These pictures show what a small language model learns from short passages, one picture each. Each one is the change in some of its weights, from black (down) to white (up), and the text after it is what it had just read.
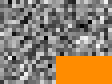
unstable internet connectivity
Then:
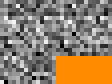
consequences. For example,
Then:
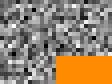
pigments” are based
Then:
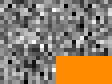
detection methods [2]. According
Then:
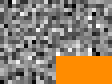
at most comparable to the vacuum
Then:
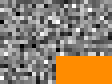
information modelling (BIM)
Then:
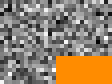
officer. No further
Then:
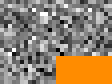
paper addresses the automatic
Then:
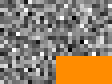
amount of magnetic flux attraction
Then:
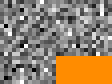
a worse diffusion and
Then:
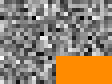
theta-function in the
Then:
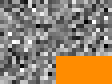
into the decoding process of
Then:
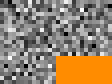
vertex where multiple defect lines
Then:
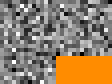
spatial relationships between objects. The
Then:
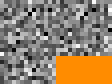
water vapor. The
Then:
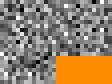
amplitude noise. Figure1:
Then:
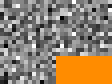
infections. In such
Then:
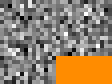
plan calculation parts, their
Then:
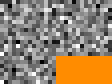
for other evidence of intrinsic absorption
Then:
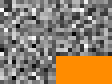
was the first appeared
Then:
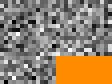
up to 6) to ensure
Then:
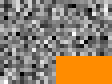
Temperature (°C)
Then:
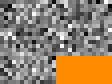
The use of a solution of
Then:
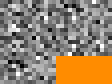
theories it was proven that
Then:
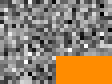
parameter space. Note that
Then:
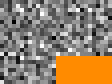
function because this is difficult to
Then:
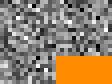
LLMs with external tools,
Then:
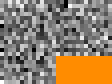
stagnant during the
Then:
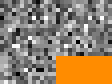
are favourable,
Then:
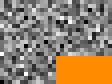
the solid symbols and the
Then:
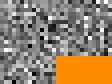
through e-mail. As
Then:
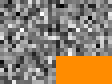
accumulation of mediators
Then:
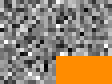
the errors quoted on
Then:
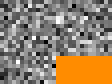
These values are substituted in
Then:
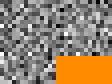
increased transparency of the atomic
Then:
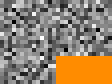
Site description The experiment was
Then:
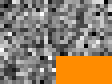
${\cal I}$ term by
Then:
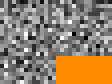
across diverse scenarios. To
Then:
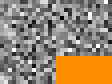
Start-up aid
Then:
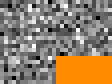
this number with the number
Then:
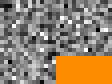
At this point one should use
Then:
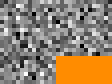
medicine (malignant
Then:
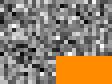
studies appear to entitle and
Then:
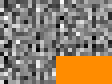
analysis --- Methods: observational ---
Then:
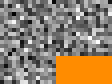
positions. Therefore, a
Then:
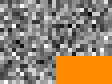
reason, we do not find
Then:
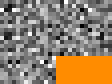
Systems that show positive or negative
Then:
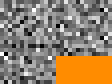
the ability to compete successfully
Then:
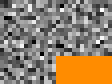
M 0 vpt2 neg
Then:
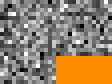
parcels ``` 1
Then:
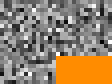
the energy transfer and the radius
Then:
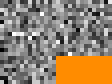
reflection of reality, seen through
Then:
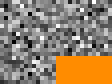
shows the feminine and
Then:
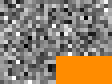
other settlements.
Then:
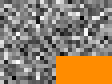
where $p$ is the
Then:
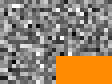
has been devoted towards the
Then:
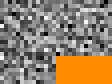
accurately represented. This improvement highlights
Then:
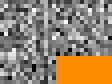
and the need to have array
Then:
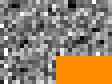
to give a purplish
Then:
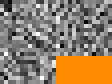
of type I can be considered
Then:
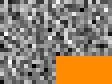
popular, and this may
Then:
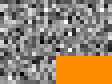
and other components of hard and
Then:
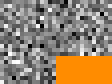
small $x$ is
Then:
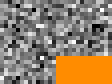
coexists with an
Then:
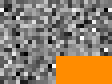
in the region, 26 were
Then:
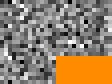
new HCN observations presented
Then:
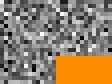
which is managed by the
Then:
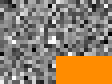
feature of the query model to
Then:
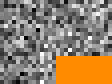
modelled utilizing the
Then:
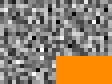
infrastructure and services, expectations
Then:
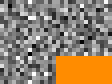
opposite, namely that an almost
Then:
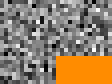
security or assurance and
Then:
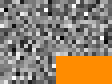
by oil-tax.
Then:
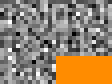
and cold dark matter particles.
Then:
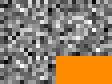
lead to iteration series for
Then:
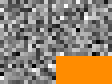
to the reciprocal lattice
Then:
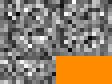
Imelda Skin
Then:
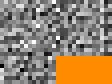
in microprocessors and computer
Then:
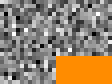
constraints of the source rate and
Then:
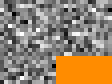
study how mass follows light on
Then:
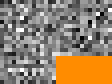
new distance matrix for the unknown
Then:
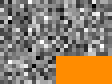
essentially, means that in our
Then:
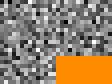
or full term, approximately
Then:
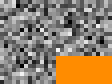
\right)^\gamma =
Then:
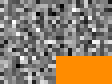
Then, to achieve a better
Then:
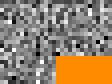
and enables marginalization applying the
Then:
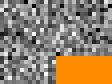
or grouped in sequences.
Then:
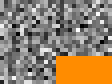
the width of the sample.
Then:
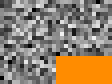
M KOH reached a pH
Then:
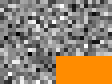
It is easy to see that
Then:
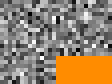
with a High Weight
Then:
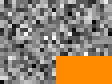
the Cloud}. \newblock
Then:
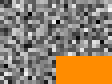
Family Life for sustainable
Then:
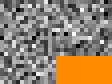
the HSS development far above
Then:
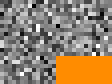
node and $j$ is
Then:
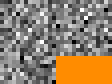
phenomenological modification of the
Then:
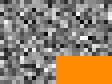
review of literature. Lung
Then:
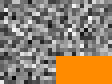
Higgs physics.
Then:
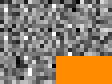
suitable parameterization of the relevant
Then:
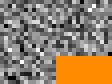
(management aspects) -
